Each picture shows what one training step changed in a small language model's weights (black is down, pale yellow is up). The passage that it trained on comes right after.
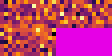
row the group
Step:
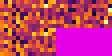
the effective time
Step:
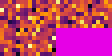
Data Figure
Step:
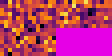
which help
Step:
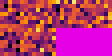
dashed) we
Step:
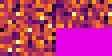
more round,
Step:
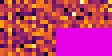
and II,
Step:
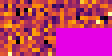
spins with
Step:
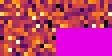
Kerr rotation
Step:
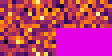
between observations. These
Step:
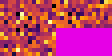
the Bloch
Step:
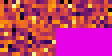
Finally we
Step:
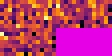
term does not
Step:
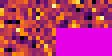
15 elements
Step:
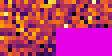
the limits
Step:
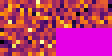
lead to local
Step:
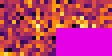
s. Fig.
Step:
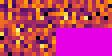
to the contribution
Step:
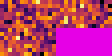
measurement for
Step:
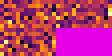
stored in
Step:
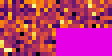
of points that
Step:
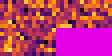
in some galaxies,
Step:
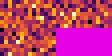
with its spin
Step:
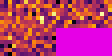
with reliable
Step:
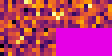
in Eq.
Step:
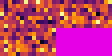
-- the only
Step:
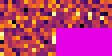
in particular, in
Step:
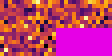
shows the performance of
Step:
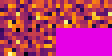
use in particle
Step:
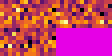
UE only
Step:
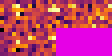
Zhen Li
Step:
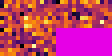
and\ \bibinfo
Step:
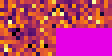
no experimental
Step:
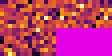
holds significant
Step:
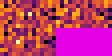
not designed
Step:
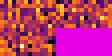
to confirm
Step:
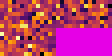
profiles for
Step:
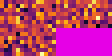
onsite term
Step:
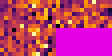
state described by
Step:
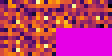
produce an
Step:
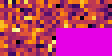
for diffraction
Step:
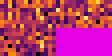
to resonances
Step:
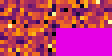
general bound of
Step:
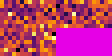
fate of the
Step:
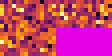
However, the
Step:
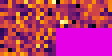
reasons that
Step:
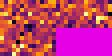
this appendix
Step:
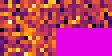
therefore position
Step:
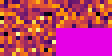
including both the
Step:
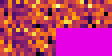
that represent the
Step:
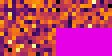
of $B$
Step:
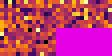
for it, in
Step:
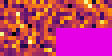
actuation is
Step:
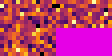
derive bounds
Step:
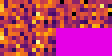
makes the
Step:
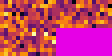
the late time
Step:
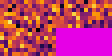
differ from our
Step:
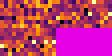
was first measured
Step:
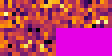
the complicated
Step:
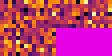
in the fit.
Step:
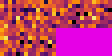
as the RF
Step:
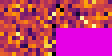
single top production
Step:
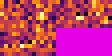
sources were
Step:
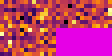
bands of
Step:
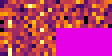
exact solutions
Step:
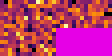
reach a higher
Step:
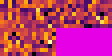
to be the
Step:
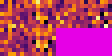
processes to
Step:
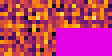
system has a
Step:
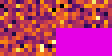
agree with the
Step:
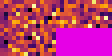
performing a
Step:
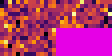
(blue or
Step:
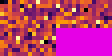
least for
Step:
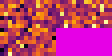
impact is
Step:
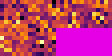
conversations with
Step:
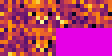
processes that will
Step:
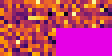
process, he would
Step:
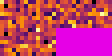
al have generalized
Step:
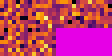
quantum gravity
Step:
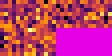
a connection
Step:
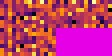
and NLN
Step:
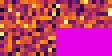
boundary in
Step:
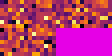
least partly
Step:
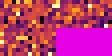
\ee These
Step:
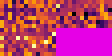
of TEC
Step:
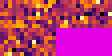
is real and
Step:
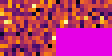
theorem which
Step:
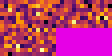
invariant average
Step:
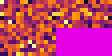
alternative approach
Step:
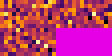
the coupling to
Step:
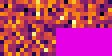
can be expressed
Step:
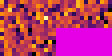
contributions to the
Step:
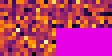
a background
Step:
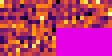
basis and
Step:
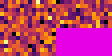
shifted the
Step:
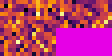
can be generalized
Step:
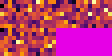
critical temperature
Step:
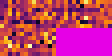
distribution of the
